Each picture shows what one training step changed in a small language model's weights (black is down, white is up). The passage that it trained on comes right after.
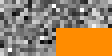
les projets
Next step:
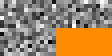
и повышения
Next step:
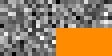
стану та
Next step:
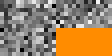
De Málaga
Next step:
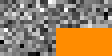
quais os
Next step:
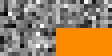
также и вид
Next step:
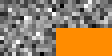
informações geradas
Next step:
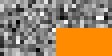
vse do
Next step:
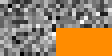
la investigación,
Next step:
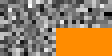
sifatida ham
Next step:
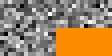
dan wanita
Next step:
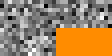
to rescue
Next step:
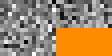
por IA.
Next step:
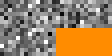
tahlil qilish hamda
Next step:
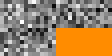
Mazkur model
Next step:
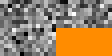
la media,
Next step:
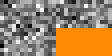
para a coleta
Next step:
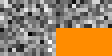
werken we
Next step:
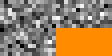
цю нову
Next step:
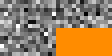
berilgan nomlar
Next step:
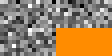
jarayoni sifatida
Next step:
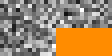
se da en
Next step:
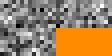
oder vielleicht
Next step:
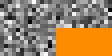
oyim deb
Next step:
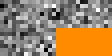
oferit de
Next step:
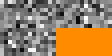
adalah pesan
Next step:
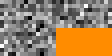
yil 7
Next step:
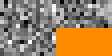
– Vol.
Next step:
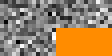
ano. No
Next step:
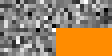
voor de
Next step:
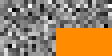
ijtimoiy hayot
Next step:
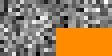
viável aos
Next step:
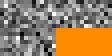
the problem of
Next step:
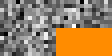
constituindo uma parte
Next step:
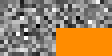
it is.
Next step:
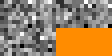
ефективен метод
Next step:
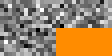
el GE
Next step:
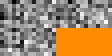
do tema
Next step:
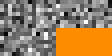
deve fazer parte
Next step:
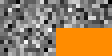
capital e a
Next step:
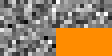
по срезу
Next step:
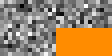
bir qancha
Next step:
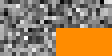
This situation
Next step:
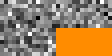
служить для
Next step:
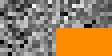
São Paulo:
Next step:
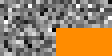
asosini tashkil
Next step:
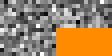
реальных и
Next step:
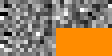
в свете
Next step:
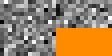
dapat membantu
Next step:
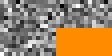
oleh para
